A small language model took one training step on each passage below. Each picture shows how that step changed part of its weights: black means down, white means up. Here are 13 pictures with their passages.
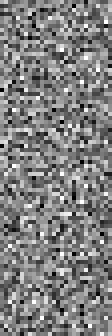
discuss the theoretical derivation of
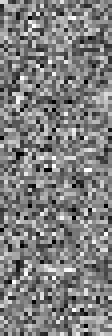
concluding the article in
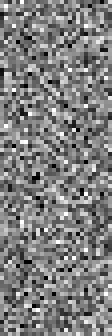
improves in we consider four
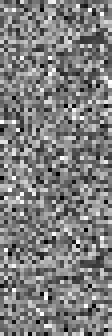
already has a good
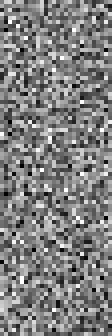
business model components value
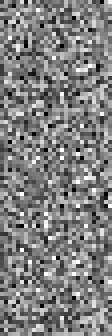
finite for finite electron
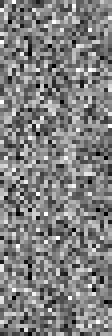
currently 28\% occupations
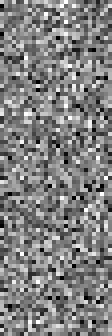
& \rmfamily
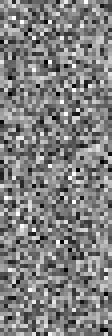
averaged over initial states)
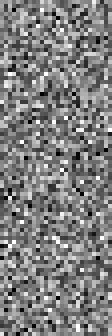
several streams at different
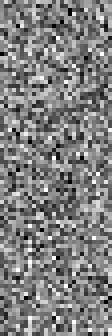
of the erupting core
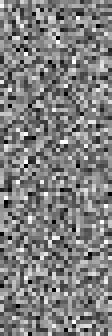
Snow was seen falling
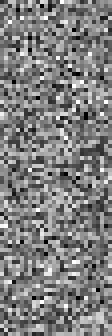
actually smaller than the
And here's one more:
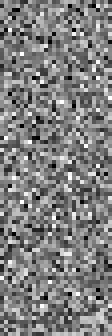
Compared to existing
